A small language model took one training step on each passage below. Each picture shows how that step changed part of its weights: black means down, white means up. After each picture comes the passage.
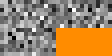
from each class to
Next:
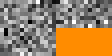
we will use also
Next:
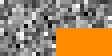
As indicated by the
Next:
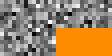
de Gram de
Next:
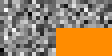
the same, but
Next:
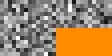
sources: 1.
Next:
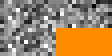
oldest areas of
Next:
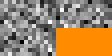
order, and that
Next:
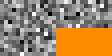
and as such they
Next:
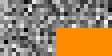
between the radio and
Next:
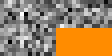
of fracture
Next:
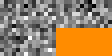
analysis demonstrates that
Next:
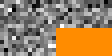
of continuous improvement of
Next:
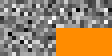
phases is the
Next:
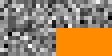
is our determination
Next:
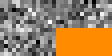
that conclusion
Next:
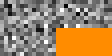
Furthermore, the
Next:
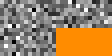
done as follows:
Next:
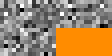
el material con la
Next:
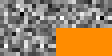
on the absolute
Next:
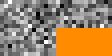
ao setor
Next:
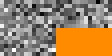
emission extends to
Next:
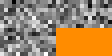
European Food
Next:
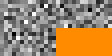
well as for
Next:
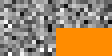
the model estimates
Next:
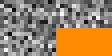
the beginning of
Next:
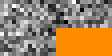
deal with the
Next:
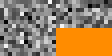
of zeta potential
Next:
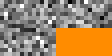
stream is on
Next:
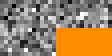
30% decrease in
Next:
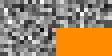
noise over the
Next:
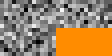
the age distribution of
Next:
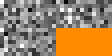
olhar para o
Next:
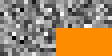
modes applied in the
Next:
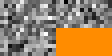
be satisfied by
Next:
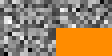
into account the physical
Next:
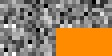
moments of
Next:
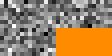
la matière
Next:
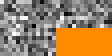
sucede en la
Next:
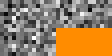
em resolução
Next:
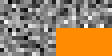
Dr. Marcel
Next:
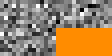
deaf is
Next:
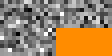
a solid body.
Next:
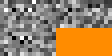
of the previous
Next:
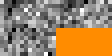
Research Volume 6
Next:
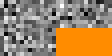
defined by the
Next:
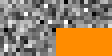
donated to the
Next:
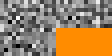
states conservation action
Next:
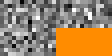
the multiplicative
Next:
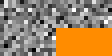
gateway for
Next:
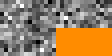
à la distribution
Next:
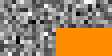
al publicar el
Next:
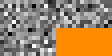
material for extraction
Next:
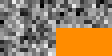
and technical, which
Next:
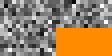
due to external factors
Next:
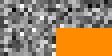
of increasing the surface
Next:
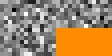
Law on
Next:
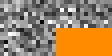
networks to support
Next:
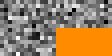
longo de
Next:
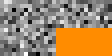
the number of particles
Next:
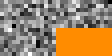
versus distance for
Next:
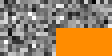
Aprender a
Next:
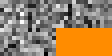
dephased steady
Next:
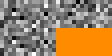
short run.
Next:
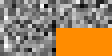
length during the inverse
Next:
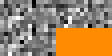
Moretti et
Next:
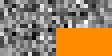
emergence of
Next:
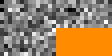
highlights that
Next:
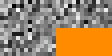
dynamical cosmological constant
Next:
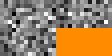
warning however,
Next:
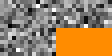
different isotopic
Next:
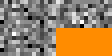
A. Wine
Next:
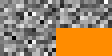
apply the method to
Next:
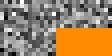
coordinate (width)
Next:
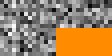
of managers
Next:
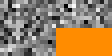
this article.
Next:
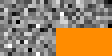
implying a total
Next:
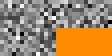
an increasing function for
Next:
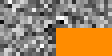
representations) into
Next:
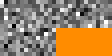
generated during daily
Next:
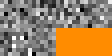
and expertise
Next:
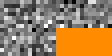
they were widely
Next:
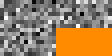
did not utilize
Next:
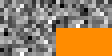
is also being
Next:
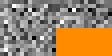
explicitly the
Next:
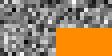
of violence, especially
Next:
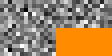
to use them as
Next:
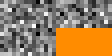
manner of
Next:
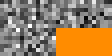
nation. The
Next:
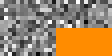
feature improves
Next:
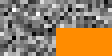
of linguistics
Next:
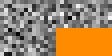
the fMRI
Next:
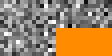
are formed,
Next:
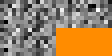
meanings of each
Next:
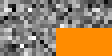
of these peaks
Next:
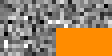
uni har
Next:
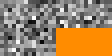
result, this study
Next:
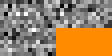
most cases it is
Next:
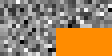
significant difference in the
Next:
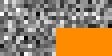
laying down
